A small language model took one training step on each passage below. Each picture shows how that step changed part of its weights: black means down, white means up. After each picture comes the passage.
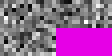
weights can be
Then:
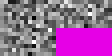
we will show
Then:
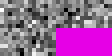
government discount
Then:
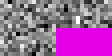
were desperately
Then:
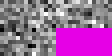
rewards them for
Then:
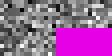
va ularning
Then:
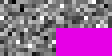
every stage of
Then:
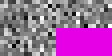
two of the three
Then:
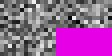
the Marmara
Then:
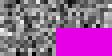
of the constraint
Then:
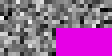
to Operational
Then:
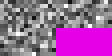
the factors by which
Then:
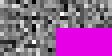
That is to
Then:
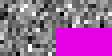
special kind.
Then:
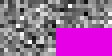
decision making process
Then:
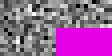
as cells with
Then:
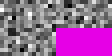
total number of
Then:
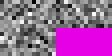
задач при
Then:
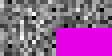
is null.
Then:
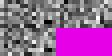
there is a
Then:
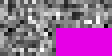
$M$ be
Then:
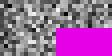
os casos das
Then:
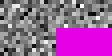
la conception
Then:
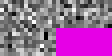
assisted method
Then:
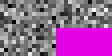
contextos la
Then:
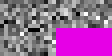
la política
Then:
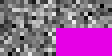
for poor
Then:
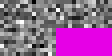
The vertex
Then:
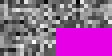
des organisations
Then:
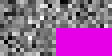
weight systems are
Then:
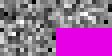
Thus, this
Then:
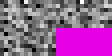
and C.
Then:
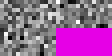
the concept of
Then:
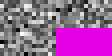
a version of
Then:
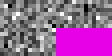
soul but even
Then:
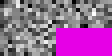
acetone and
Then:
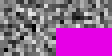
V$ is at
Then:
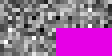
the service
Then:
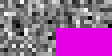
washed several
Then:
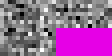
$X.$ This
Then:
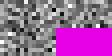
in this work.
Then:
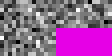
\quad \Delta
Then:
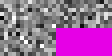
the survival
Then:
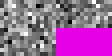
ang. *the
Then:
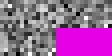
that this variable metric
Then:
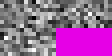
(a) and
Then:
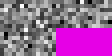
and young
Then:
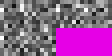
edge node
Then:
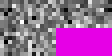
are determined from
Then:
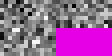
sown during
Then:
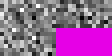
is depicted
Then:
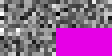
although there
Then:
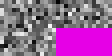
ha permitido
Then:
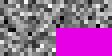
converges if and
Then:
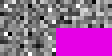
por lo cual
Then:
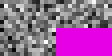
me había
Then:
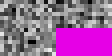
conditions for its
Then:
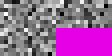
$$ Now by
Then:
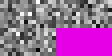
considered in the current
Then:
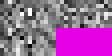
the solid,
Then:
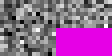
sense of
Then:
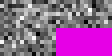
et de la
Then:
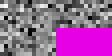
lesion and the
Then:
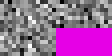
cases with large
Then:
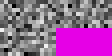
the target
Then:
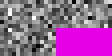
bu esa
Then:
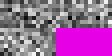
is rather
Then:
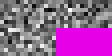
to the Human
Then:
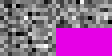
and machine
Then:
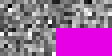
dos anos
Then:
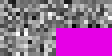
the state constraint
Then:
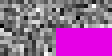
works with
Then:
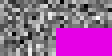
the energy transition
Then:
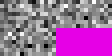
como uma das
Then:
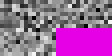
is a close
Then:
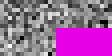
the electric
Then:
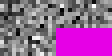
norms, lower
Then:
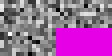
functor, implies
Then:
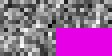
ito man
